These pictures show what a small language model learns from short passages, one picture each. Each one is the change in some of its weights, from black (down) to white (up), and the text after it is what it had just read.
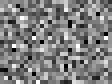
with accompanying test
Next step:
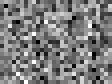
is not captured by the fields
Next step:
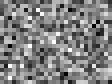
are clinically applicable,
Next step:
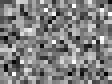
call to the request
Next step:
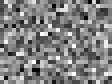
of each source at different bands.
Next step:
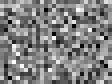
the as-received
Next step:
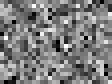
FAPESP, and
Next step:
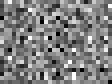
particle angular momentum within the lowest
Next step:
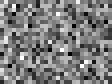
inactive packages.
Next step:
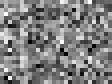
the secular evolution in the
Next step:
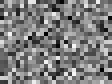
source in our map, two
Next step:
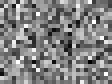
the present paper (as in many
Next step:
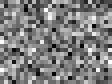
For instance, in the above
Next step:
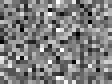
through a generic quantum gate
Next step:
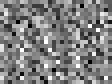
whose solution will constitute the required
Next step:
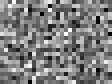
consistent with a separable state of
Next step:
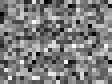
We then present numerical results of the
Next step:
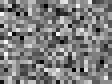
the segmentation of the
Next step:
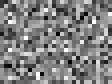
the Large Area
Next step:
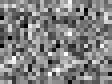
resolvable in any region
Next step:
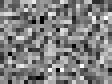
National Natural Science
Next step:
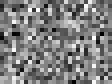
muon shower size on
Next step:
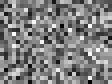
we selected 12 $z$ numbers
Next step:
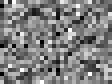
the HIA in an extended
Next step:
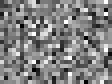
be simply ignored.
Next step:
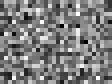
that these nearest neighbor
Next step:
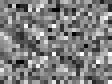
sample shape and size into account and
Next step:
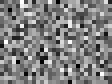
suggest a cooler temperature
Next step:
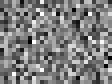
supply for new $D$
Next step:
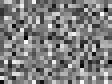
the case when both the pressure and
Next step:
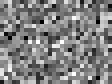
way in which high-energy
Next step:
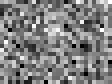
we obtain an improved estimate of
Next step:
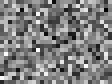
generation, where the mesh
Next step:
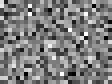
model for the conductivity tensor
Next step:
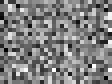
state $\rightarrow$ emit section
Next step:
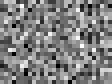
in the very specific case of networks
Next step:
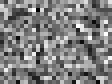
thereby providing a potential mechanism
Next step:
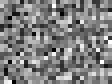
+ i m \phi}
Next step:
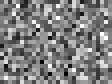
functions must tend to a
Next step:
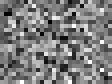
E}{\partial C/\partial
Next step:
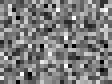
usage of US-based
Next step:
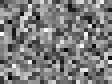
and orthogonality.
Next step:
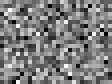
hemispheres at
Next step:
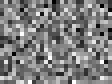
the source mesh to the
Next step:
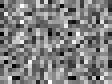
is obvious that all these effects
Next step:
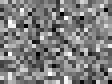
\CC^{M \times
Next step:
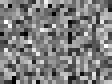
is applied along the hard axis;
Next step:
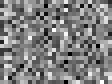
analyzing Radial
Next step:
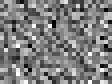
polarized. These two states are
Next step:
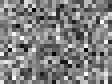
parameter sharing across all
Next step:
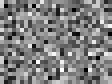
and $g$-mode pulsators
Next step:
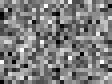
of BeppoSAX
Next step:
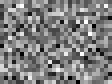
also that the above equations are not
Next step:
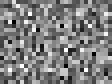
actual gradient we are
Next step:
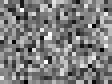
via the TDVP applied
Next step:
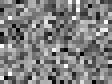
by 2.6 standard deviations
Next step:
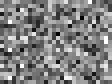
the development of program analysis techniques,
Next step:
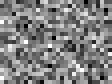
\nonumber \\ & \equiv
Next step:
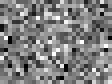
\end{equation} where $|
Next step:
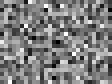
pointed out recently in
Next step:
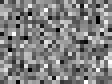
instance, if a user's
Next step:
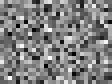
into a mixing length parameter
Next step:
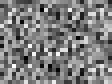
follow the equilibrium diagram shown in
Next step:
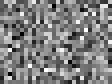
of special type are identified with
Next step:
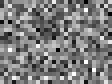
Cost of playing
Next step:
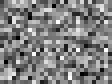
have more acreage, more
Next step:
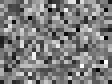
its infancy and presents
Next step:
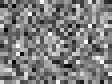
by use of the same process described
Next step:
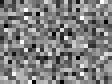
of historic Galactic
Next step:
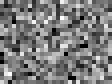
the intensity parameter $\xi$. It
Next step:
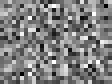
conversations from and with the
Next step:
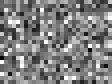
One can conclude that IL
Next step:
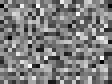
of energy from several participating
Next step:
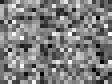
the clarity of the
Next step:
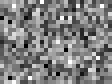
count the total number of
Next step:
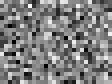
the response amplitude as calculated within the
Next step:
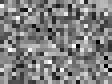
Rectangles show areas
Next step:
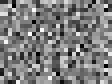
functions, once appropriate
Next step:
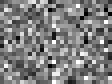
spectral features and especially in
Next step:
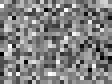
[Fe/H], also
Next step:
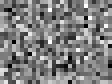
symplectic maps
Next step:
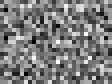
increasing for the real-time
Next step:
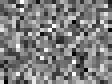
are set to $0$ as
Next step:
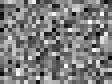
two applications differ in the
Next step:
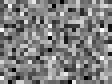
of these uncertainties, improving
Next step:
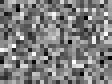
trivial by construction,
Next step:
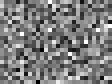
collectively denoted as
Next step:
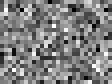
stability, and compatibility with
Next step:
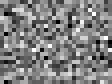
G_{sol}$) was calculated based
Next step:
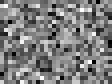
of galaxies. The hosted
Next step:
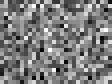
achievable latency.
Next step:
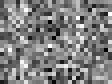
\centerline{\it Department
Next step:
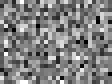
completely determine the flow structure in
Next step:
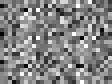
the braiding matrix
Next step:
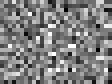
for high level analytics, including
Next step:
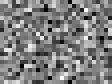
int}{(x)}$ denotes the
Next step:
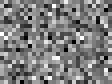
density $\hat{N} =
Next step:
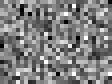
thought to originate from different
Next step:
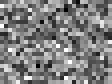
Slow \\ \enddata
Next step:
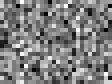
deposition. This limit of
